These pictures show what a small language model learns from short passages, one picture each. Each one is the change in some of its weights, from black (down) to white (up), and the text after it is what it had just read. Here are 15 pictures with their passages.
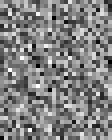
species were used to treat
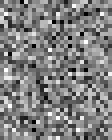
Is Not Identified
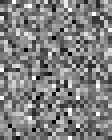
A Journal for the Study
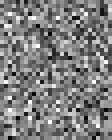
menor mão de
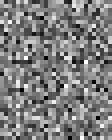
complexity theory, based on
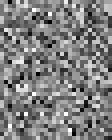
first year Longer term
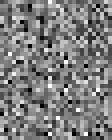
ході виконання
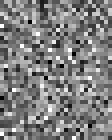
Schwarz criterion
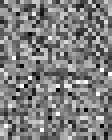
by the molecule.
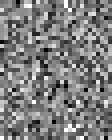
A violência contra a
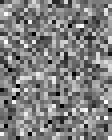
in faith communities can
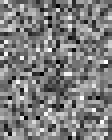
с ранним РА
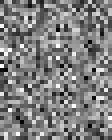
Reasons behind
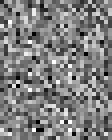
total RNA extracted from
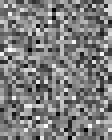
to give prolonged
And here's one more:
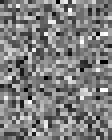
The sociolinguistics of
